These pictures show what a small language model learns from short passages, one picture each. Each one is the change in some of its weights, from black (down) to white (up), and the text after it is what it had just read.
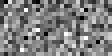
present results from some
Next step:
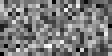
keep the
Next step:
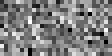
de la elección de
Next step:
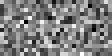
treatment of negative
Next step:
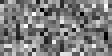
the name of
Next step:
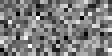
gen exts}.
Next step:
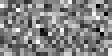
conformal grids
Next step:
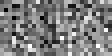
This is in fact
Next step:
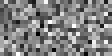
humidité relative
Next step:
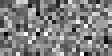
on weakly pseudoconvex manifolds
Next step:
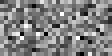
then $p$ is
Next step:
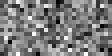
$\phi$ is said
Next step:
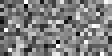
\in V_K
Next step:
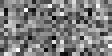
by means of the
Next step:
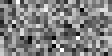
formula for the eigenvalues of
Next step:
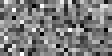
following equation there can be
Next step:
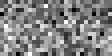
in $\ZZ$ by
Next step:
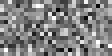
se registró
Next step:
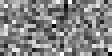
exactly compute the essential
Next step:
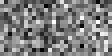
[citado 11
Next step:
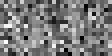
given by the following
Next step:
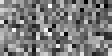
falou em 03
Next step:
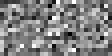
so'zlarning asosi
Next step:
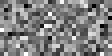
con regulaciones
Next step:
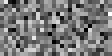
Excel) para la
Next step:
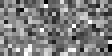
by $+$ and
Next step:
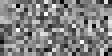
uniquely determined family
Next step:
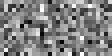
known whether the set of
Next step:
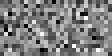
resulted in an
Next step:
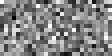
the Mongol
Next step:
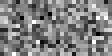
J. Algebra}
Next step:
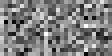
(rotating the
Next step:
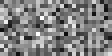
determined by their finite quotient
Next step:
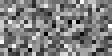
fixes $\omega$.
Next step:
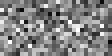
of $\SSS$
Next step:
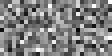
to reach the
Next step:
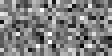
may even be larger than
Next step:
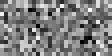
and prove a series of
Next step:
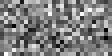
are the same for
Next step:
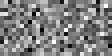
profit) of the
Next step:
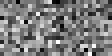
va ilmiy faoliyatni
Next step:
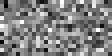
V \dasharrow X
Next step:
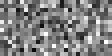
orbit, for instance,
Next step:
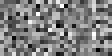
qaratilgan texnologiyalar
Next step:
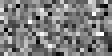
is larger than an absolute
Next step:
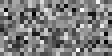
training of rural
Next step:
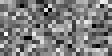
vez en Akal en
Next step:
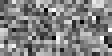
confirmant la
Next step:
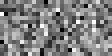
больных с
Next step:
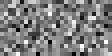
but not the latter.
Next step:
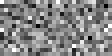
contributivo e a
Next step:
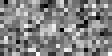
para aprimorar
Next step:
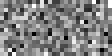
wichtig, das
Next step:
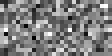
BaLSI presents
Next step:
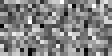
de la structure de
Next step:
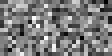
основания, которые
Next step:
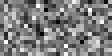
connection between a solution
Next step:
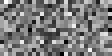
of Education in
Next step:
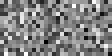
an interesting generalization of
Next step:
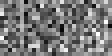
0.$$ In particular,
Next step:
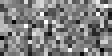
controle mais
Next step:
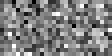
endowed with the
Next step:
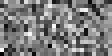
are substituted with
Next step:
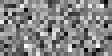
adotada pela
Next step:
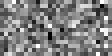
the Poisson–Gamma
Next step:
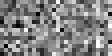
balki axloqiy va
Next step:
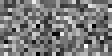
1 \leq i
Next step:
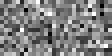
as the set of all
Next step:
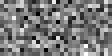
to define the concept
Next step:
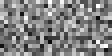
as we add one
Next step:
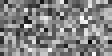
of these proofs
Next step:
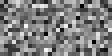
only defined up to multiplication
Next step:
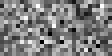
a resolving set of
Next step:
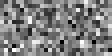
L'$ is a
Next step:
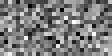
definition of the action of
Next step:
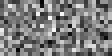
For non-negative integers
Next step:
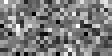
с воском,
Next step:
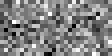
conjecture. The second approach
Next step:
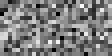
yod olish va
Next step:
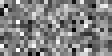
reden om bij de
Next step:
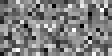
w ramach
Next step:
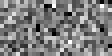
da inclusão dos
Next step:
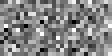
filtrations exist when
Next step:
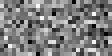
illogical objects.
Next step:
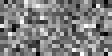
Energy \\
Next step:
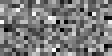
when surrounded by
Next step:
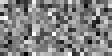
we prove that the
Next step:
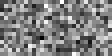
give an overview of
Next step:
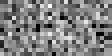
= Lucro
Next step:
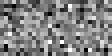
siendo más
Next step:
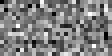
the spectrum of the sum
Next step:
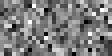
Один і
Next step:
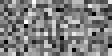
found that the natural
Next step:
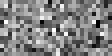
code, statistical
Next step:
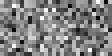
it is necessary to
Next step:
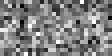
of students //
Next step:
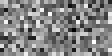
em Santos –
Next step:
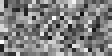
что дети с
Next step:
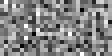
Jun Jul
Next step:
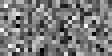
прикладной, так
